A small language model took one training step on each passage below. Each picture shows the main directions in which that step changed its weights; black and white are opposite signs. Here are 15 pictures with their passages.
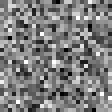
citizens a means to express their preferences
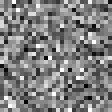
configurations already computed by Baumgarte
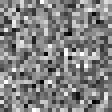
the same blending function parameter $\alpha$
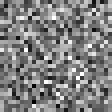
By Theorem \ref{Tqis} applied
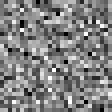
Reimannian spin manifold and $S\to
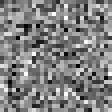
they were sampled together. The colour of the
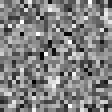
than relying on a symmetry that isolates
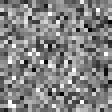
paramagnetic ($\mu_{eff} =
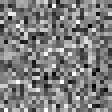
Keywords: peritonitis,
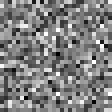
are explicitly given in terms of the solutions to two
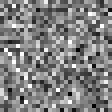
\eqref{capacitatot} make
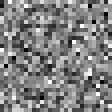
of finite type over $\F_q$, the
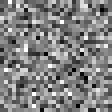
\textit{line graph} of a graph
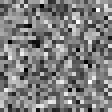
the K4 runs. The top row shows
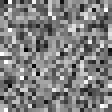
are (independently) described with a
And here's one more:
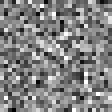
harbored some PMQR genes
